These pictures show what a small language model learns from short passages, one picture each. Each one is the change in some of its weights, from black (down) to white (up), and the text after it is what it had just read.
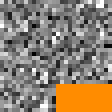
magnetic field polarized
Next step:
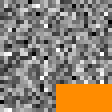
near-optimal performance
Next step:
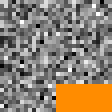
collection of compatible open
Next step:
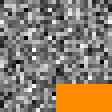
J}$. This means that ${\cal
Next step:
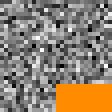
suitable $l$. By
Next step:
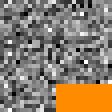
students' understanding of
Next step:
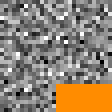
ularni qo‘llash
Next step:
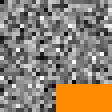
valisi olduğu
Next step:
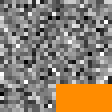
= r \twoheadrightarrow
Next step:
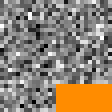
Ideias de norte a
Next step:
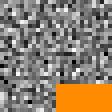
another recurrence
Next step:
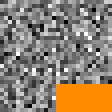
bo'yicha metodik
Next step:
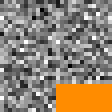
Equilibrium in
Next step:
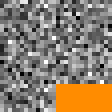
interstitials. #
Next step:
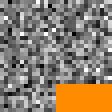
transformation of the discrete
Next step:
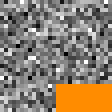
orbifold fundamental
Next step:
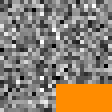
Низкий уровень
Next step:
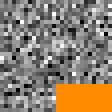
the cyclicity of the
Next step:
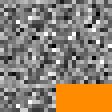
is based on BART and
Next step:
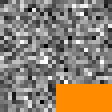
\end{equation} In a field
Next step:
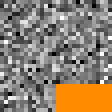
of the non-profit sector
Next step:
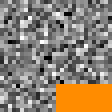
procurando ofertar
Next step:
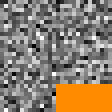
does not realize. Since the
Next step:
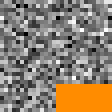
components subtracted is
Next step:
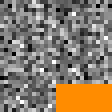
відповідальності за
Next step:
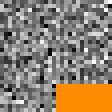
sont : l'Océan
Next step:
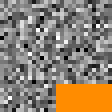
seja reconhecida como
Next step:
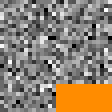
di svolgimento e di
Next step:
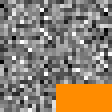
m}. \end{equation}
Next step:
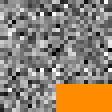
fojeali vafot
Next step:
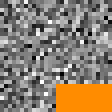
than receiving a false
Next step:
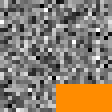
demonstrate that this leads
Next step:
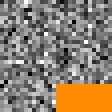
subgroup $\pglk$ of
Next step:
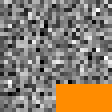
As expected from the discussion of
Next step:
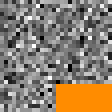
matrix, and the resulting $d$
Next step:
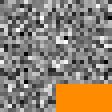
ruxsatisiz chop
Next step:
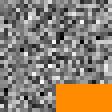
at the leading edge of
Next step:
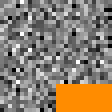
origina del trabajo que
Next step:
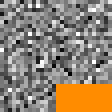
{ART}$. By the
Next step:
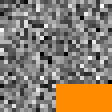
element squared of the
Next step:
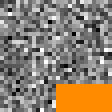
angular bins at the MS
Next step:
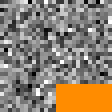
operational mode [10].
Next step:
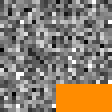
The following is a vector space of finite
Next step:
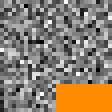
here---if the expected
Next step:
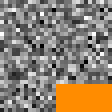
database. D4M operations
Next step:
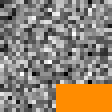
and Electroweak
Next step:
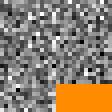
Instability} CSI in
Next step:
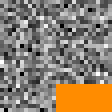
smaller number of iterations. In
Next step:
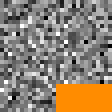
de la Reforma, como
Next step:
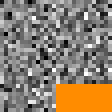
Sfatos, E.I.
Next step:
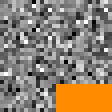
criar um aplicativo
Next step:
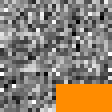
O objetivo desta seção
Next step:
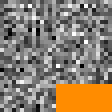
compute the $\pi K$
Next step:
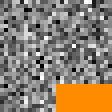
$b(d,r)$ so that
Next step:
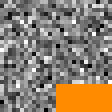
and specificity are evaluated
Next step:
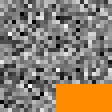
optimal partition problems such as
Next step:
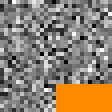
que le $K$-module
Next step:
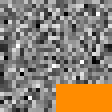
er **dannelsen
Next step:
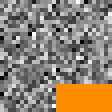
sa pagpapadali
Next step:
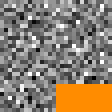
results from the stack 2, the
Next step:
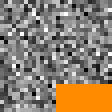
the constructed arcs yields
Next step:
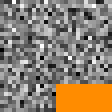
\begin{gather} \nonumber
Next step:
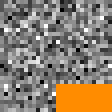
of quark-antiquark
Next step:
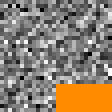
of the cosmological surface
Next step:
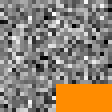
porunca a șasea
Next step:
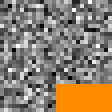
по лечебной
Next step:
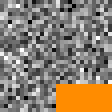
expected evil-location of
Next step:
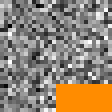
tomonidan katta
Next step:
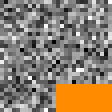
show the results of numerical
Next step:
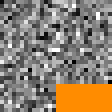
of the electromagnetic
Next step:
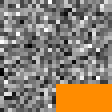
identified with the trace of the
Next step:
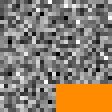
be considered before we can
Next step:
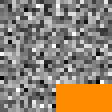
и варианты
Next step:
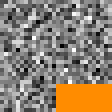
in the paper) is approximately
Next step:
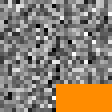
safety. This
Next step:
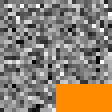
vertex immediately
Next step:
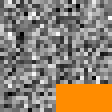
by the help of the defined
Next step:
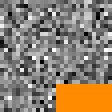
(PA) are rich
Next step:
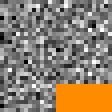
to reduce the computation time.
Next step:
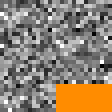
construção unitária.
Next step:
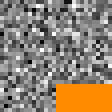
ўрин тутди.
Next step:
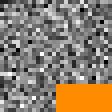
equivalent to avoiding
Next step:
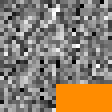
of scintillation are expected
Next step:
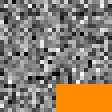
generating procedure constructing
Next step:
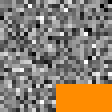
upon any violation of
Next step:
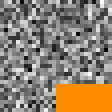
between two spins, as they
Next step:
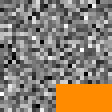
0 to 10, we represent them
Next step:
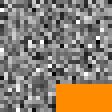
DEZ, KUL6}.
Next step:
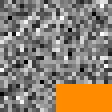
of incompressible viscous
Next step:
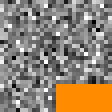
ondate di calore** che
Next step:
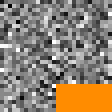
eng samarali
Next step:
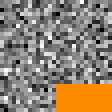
mengolah sampah
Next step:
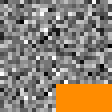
aumento da infiltração
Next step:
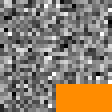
with project-specific
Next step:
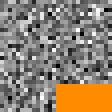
tanto del documento
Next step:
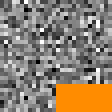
$F(t)$ of nodes
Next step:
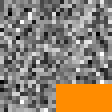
There are three key
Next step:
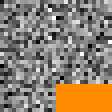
part of the gauge
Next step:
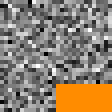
therefore (T2). \\ Assume
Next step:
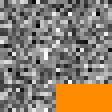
average dose–response
